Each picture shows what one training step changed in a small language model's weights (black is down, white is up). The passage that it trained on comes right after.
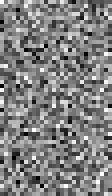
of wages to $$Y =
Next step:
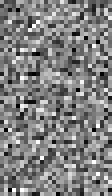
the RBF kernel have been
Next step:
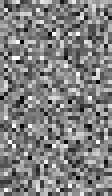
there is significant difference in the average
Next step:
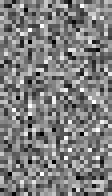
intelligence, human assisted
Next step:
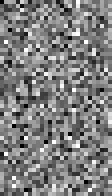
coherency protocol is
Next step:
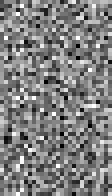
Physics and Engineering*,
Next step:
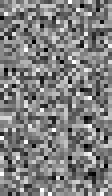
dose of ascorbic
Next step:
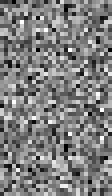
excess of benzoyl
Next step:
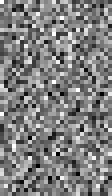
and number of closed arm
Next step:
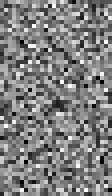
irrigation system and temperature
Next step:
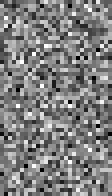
Locally He, Sc.
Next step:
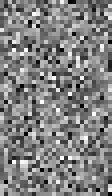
HIV infection) have been used
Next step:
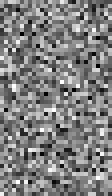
peripheral neuropathy.
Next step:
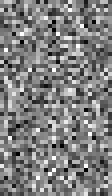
that prevent Omanis to
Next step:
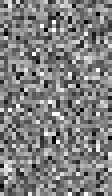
cross-links. With
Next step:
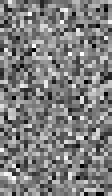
to QTL mapping with both
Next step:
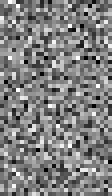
some short duration vegetables
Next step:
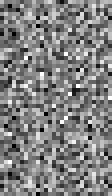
study examined the amount of
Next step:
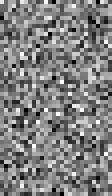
other seas and oceans
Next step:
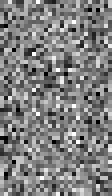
radio signals. Each
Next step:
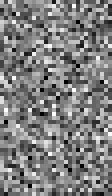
lattice scaffolds with
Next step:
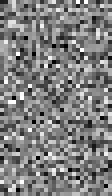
proximate demonstrative
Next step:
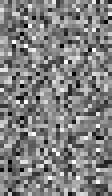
single risk-mitigation
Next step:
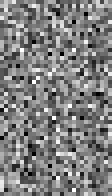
the equilibrium constant is
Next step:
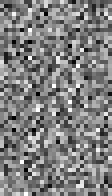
knowledge and problem-solving
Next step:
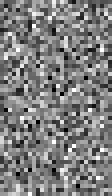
a detailed, accessible, and
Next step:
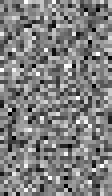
for Epidemiological
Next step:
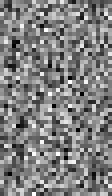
traditional approaches to the development of
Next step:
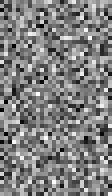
literature highlights that during the
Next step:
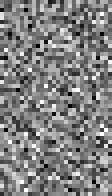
maintain high level of SOC
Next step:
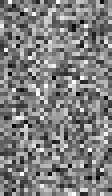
seven patients who started the
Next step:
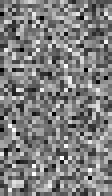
the streets (Torres,
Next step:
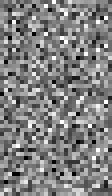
controversy under the
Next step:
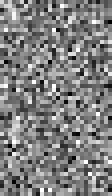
response; expedition Introduction
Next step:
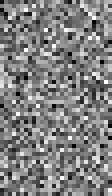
of this continued emigration include
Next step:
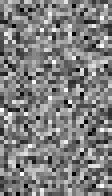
mol/L of HCl with
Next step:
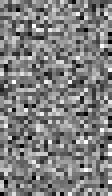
data validation library for
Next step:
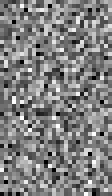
Accepted: 12 October
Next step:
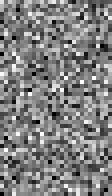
of a wavelength, it is
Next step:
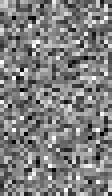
in identifying metal-based
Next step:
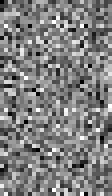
have lower homogeneity with higher
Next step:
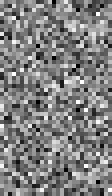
integrative machine learning
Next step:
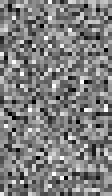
cluster-head so
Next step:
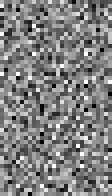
method achieved 100% accuracy for
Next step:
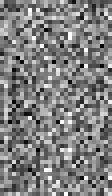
items designed to assess the learning
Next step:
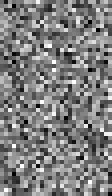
Agency. Neither the
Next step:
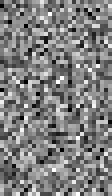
software practices, and provides training
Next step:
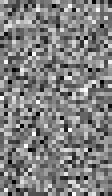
Exposure during Cardiac
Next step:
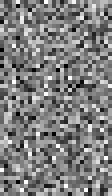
of headlights .These
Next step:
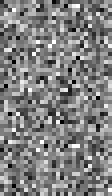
the town is recurrent on the
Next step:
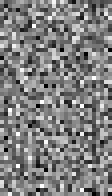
a wide range of research needs.
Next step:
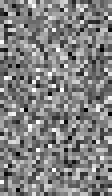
the driver has no chance of
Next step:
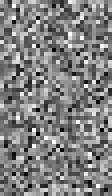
on a directive leadership.
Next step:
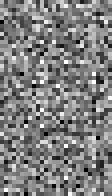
multiple delaminations [13],
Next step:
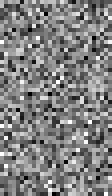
indicates that is remarkably
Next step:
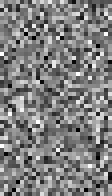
depend on input from a high level control
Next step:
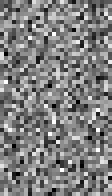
both male and female were the
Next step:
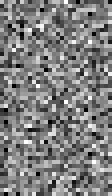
Component Moodle
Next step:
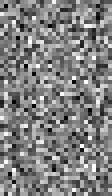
used to generate the inverter
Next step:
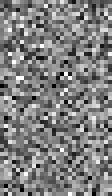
information in banking. Most
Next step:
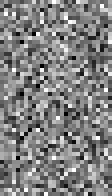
conditions of the Indian peasants,
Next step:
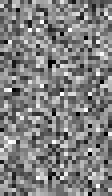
based on the scores of the other
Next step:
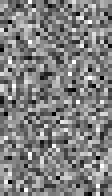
of throughput for round-trip
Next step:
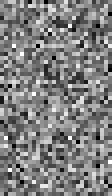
zinc concentration was significantly lower in patients
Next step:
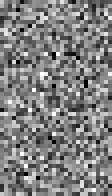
analysis are presented in Table 4, with the
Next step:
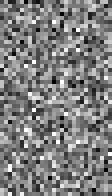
annotations available. Further research
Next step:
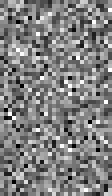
It also promotes safer
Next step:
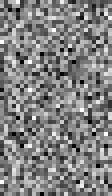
has also been Scientific
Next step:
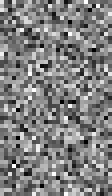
it appeared that the air
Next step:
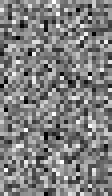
MBM Engineering
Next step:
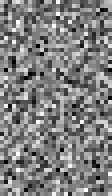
body coordinating the policy of
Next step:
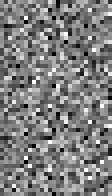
the advantageous comparison and
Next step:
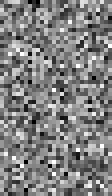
The maximum potassium contents
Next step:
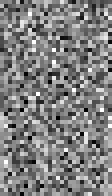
provide useful indications for the
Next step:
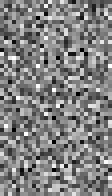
next step is to generate
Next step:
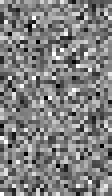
to examine possible variations among different
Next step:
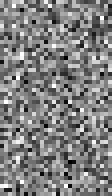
locality: Germany:
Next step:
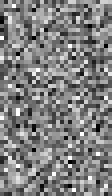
in Son Tra, including
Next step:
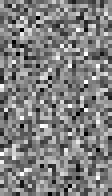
or semi-isolated
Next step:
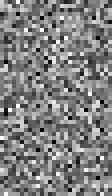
king. He thus produced
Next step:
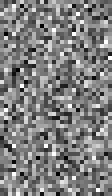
mass tourism, globalization
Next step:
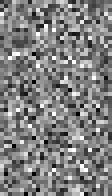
if they had the means, they would
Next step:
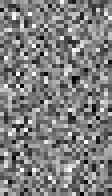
value to precision farming science
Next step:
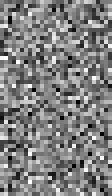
Letter of Interest
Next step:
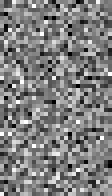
\quad 0 < z < l \quad
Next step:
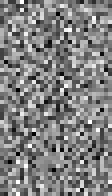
combinations, which point to existence
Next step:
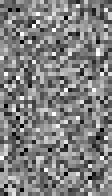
the BLI signal from the same
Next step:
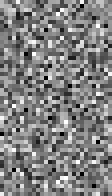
complete interaction of the incoming
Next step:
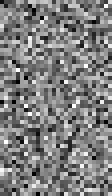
it will rise in three to four
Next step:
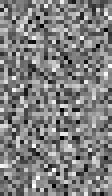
placement process to prevent similar
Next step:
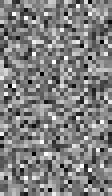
a 0.4g peak ground
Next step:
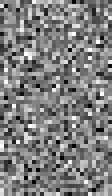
also supported by dQ/dV
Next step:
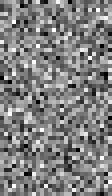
— imperiya
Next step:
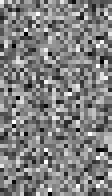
in failure criteria lead to
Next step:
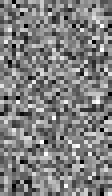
ranges from 2.32% to
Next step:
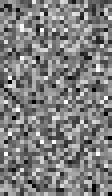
experience the highest BER as
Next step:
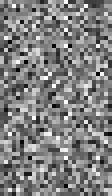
A view by a Ghana
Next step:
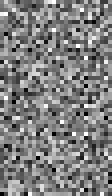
subject to strong facial motions,
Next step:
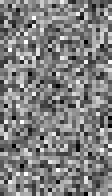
to the study's conceptualization and
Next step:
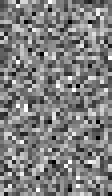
constantly which cause that the
